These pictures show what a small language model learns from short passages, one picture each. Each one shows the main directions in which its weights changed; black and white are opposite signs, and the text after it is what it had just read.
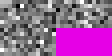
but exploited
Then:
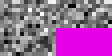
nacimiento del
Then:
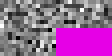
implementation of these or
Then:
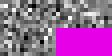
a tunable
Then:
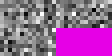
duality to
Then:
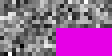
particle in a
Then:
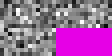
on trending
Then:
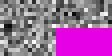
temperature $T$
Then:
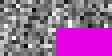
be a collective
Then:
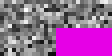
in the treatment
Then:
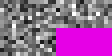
with technological
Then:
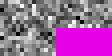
= \hat
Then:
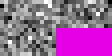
scales much larger
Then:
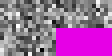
distress. In
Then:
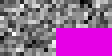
been noted to
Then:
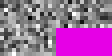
sie in
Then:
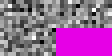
por tanto,
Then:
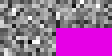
Set of
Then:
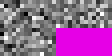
only space-time
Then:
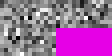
extension of the
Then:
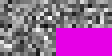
other fields and the
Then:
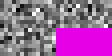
as spectators
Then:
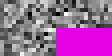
apply the
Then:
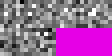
the leader of
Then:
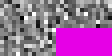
is found to increase
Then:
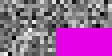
works in a
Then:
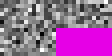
the Indus
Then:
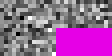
the muonic atom
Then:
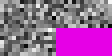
controls the
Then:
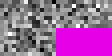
zum Thema
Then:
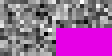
After the
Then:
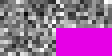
declares that
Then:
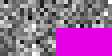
network. These
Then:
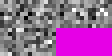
wavevector and
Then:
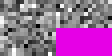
be captured
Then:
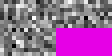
field of Science in
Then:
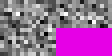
that the final theory
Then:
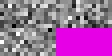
margin with
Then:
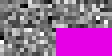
the likely source
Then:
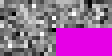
Later this role
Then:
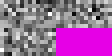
the lower panel shows
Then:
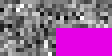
Efficient water
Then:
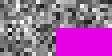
finally discuss the
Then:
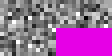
be affected!
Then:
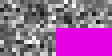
relation to each
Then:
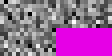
is more accurate
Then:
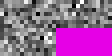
Bu fan
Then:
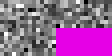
(for $a
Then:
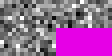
average service rate of
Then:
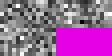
vez que a
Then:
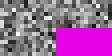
velocity) whereas
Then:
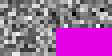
in meeting
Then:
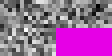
some of the black
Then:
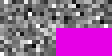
α is used
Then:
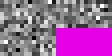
the zero offset
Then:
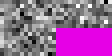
+1 Year
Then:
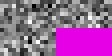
theory of decision
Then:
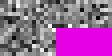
the transverse momentum
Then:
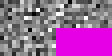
and (c)
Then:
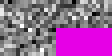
are presented for his
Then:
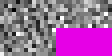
food and other
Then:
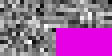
access to services,
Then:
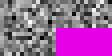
high curvature
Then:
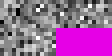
on analysing
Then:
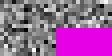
in the following
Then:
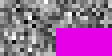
specific 2D potential
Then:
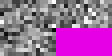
y utilización
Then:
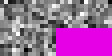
numerical analysis, we
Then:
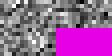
to foster
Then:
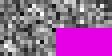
interview, the
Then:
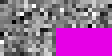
unclear relation between
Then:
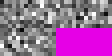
However, some of
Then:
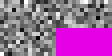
the so called
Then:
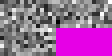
detected the particle
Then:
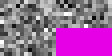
los procesos
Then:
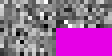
quality model.
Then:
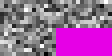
in the location
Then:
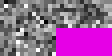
to organic
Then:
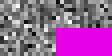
imaging instrument
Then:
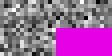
economic damages
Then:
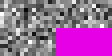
concept for
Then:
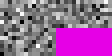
the resonant
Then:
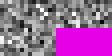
this study are available
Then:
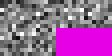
with a period of
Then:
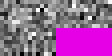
starting from
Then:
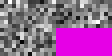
spin connection.
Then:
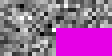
Coulomb behavior
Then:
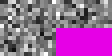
seizures in
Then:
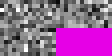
the past,
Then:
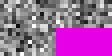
use for public
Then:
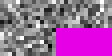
remaining authors
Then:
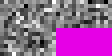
to send it
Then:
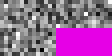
field. As is
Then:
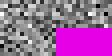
infection rates
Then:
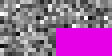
implementação nas
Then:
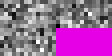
The baryon
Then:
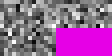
in cortical temperature
